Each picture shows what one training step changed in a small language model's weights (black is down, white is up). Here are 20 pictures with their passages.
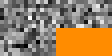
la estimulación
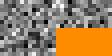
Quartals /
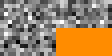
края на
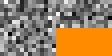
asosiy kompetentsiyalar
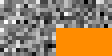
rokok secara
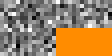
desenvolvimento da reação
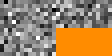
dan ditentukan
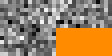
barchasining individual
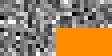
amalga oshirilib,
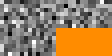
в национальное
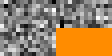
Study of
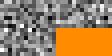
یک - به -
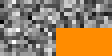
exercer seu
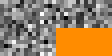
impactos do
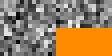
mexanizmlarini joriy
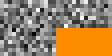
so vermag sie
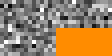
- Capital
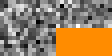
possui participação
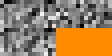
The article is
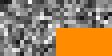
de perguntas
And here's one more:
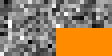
en cours en
